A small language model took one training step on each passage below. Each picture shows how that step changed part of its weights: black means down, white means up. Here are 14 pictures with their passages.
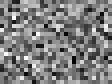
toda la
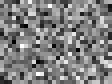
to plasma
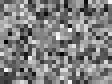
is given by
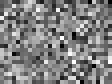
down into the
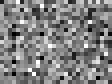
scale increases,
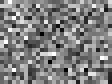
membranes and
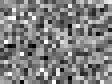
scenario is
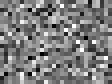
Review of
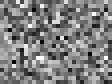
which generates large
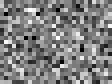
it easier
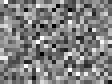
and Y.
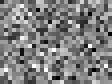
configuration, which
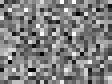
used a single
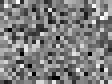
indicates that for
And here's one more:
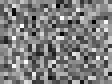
interface provides
